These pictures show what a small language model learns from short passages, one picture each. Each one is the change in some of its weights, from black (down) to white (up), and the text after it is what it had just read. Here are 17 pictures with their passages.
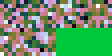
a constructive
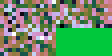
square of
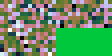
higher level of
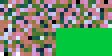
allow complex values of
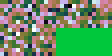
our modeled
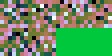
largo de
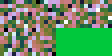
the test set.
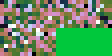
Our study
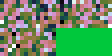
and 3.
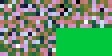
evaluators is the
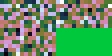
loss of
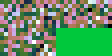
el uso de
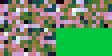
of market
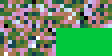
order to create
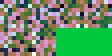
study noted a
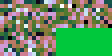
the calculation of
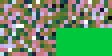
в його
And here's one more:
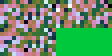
between quark and
